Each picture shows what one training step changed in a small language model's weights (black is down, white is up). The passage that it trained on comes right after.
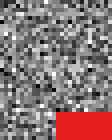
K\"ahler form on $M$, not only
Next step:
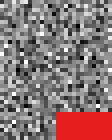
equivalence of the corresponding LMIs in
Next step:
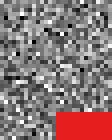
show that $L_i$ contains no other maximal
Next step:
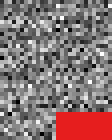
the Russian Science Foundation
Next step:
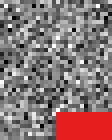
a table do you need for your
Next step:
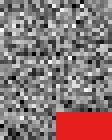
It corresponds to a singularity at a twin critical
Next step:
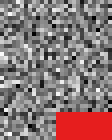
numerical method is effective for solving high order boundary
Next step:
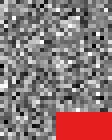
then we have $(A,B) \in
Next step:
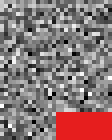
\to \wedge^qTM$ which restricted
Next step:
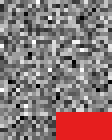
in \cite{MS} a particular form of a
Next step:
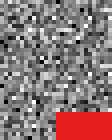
all jumps with absolute size greater than
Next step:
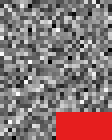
structures exhibit an implicit wavenumber,
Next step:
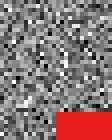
$a$ and $e$ given by:
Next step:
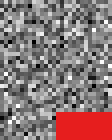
communication, this note aims to
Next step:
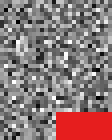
\longrightarrow & \delta_{\tun,F}.
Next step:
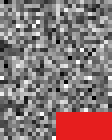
$\eta,\eta' \in F$, we have
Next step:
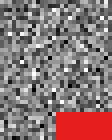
of numerical integration of ordinary differential equations,
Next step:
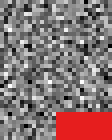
\end{longtable} } \clearpage
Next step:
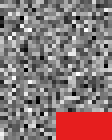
for Theorem\ref{te2} in terms of
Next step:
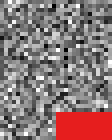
the polynomials (\ref{an}), is given by
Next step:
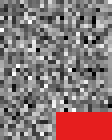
satisfying that $$|K(x,y)|\leq
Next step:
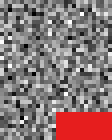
in the definition of $\Theta_C^{(k)}$
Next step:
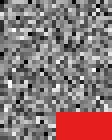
ies do). This occurs at a point
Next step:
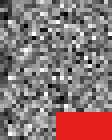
simple eigenvalues. \begin{proof} Let
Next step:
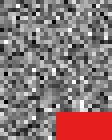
Theorem \ref{t:expgr} below).
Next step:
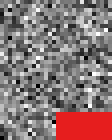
in the set $b+h\Z$, with
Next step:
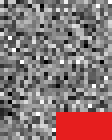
the truth assignments to a CNF
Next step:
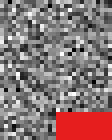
$\lambda_0 > 0$ and increasingly large
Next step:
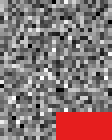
< 0$. This ends proving that there exists
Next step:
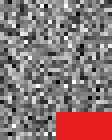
for a definition). Concerning the large
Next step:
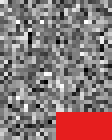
PV drop over 120 s, and the
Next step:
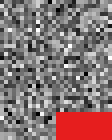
isolated points, and then we will be
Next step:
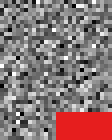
a conical metric is proportional to the
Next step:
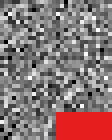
\item Rhombus B is always unstable.
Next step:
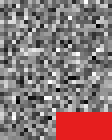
with base $A$ and digits in
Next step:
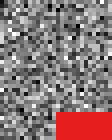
the diagram) is used. A first step
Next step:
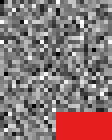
tetrahedra, pyramids and
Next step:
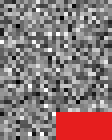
initial guess and the ETD solution with the
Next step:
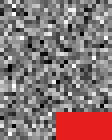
and this was proved when $\frak g$ is of
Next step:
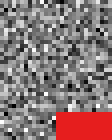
various techniques. We will prove Theorems
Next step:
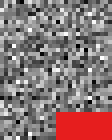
with non-zero components ($v_i \neq
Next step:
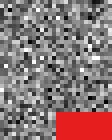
in the function field case. In this paper we provide
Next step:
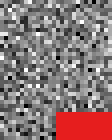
for every positive integer $k$ the function
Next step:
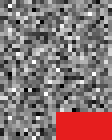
l'entier $q$ est le
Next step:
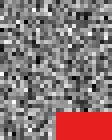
Theorem \ref{thm: rct 1gap
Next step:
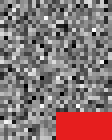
{\em a reduced configuration moduli space}
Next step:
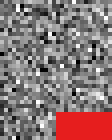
right-hand case, by duality, the action
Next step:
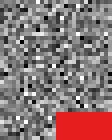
the relation with non-commutative cluster
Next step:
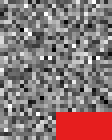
definitions are defined on the mental substructure
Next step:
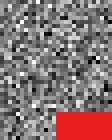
spin axis formed an angle with
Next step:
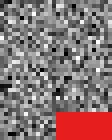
asymptotics of the quasimomentum}
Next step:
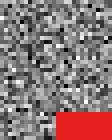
\end{center} The relation between the
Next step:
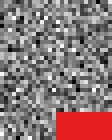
\begin{center} {\bf\Large
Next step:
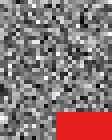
elliptic curve. %After giving a
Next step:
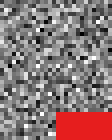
over $\Q$ described by a Weierstrass
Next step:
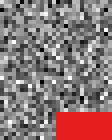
next result by definitions. \vskip 4mm
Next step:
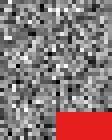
$\gamma\colon V^{2n}\times
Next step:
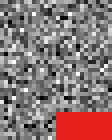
|\Supp M\cap\Supp
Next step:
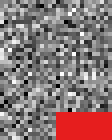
$W(f)$ can be written as
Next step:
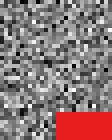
every measurable set $E\subset
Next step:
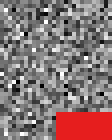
descending type.} \bigskip \bigskip
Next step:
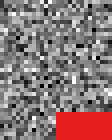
discussions. We would also like to thank the
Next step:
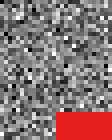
of Theorem~\ref{th:count}}
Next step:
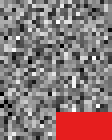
say that the functions $f$ and $g$
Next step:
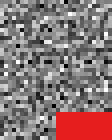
$P_\A$. The first phase of
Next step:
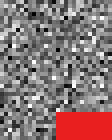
a Jordan frame in $V$. Given
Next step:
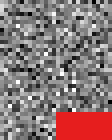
Catalan numbers play a central role
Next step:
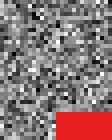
$|x|^{k}$ have been used in
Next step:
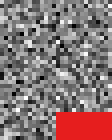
on $I$, $f$ satisfies condition
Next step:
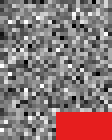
empty the entire inventory when we
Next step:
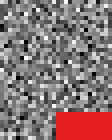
described by the theorem of Feigin and
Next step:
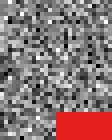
\begin{proof} The hypothesis means that
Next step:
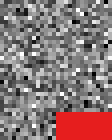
are skew diagrams and that neither
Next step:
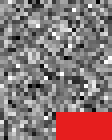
a two-parameter extension of the Jack polynomials
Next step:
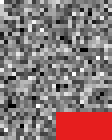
shows that this conjecture is false. It also
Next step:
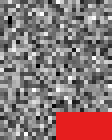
have in mind for $S$ in Proposition
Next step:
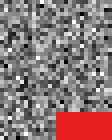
methods revolve around the idea of
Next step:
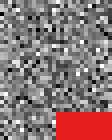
In this section, we develop one general method for
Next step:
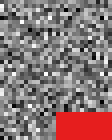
of the preceding section. On the
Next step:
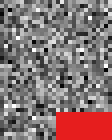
in the case where $W$ is the
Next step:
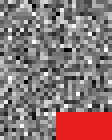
Hermite quasi--Interpolation,
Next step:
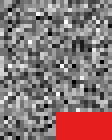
$\widehat\thet^s$ and
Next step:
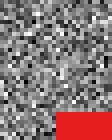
dual dimension. The forgetful map is
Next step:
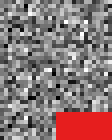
extensive memory requirements and high computational
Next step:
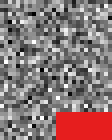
non-vanishing Seiberg--Witten
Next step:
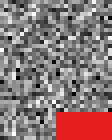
contained in a unique $W_B$-panel
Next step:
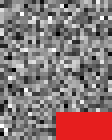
of rings} \date{\today}
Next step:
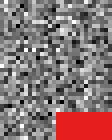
a ternary form $<\! c,
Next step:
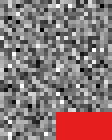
$\T(S)$ denote the \Teich
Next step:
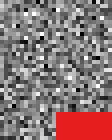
the behavior of these invariants in a family.
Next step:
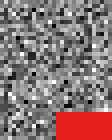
\leq j \leq 5$, such that
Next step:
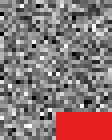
Lie group $G$ of dimension $k \in
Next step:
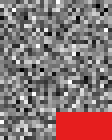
the adjoints of multiplication operators on many
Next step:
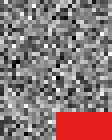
of connected faces is itself a manifold with
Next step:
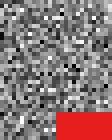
of models, as soon as one has Gaussian
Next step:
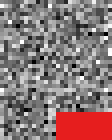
that lie on the slow manifolds. These
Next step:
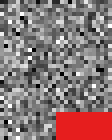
universelle du quotient, on en
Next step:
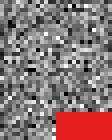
$\nu$ is {\em ergodic}
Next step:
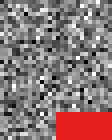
This equation will be expanded upon in the
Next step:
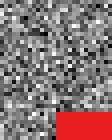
in $H$ for each edge $e$ of
